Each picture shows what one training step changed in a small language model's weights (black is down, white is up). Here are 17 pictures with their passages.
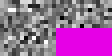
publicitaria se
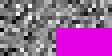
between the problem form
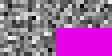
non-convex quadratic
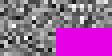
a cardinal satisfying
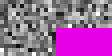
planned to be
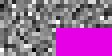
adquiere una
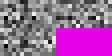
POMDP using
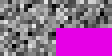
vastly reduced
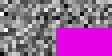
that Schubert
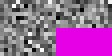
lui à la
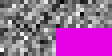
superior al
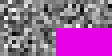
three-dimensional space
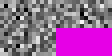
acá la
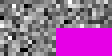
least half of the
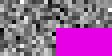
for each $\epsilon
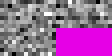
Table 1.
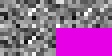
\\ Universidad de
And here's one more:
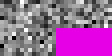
That is,
